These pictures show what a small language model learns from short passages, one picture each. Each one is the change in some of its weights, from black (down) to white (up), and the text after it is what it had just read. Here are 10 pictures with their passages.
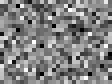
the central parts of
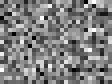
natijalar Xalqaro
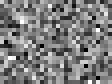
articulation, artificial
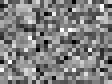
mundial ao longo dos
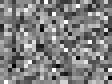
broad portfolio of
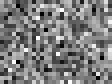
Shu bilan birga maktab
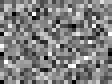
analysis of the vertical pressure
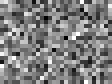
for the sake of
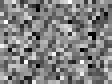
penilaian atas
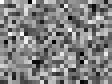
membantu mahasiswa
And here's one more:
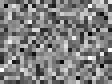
aniqlangan. Ularning
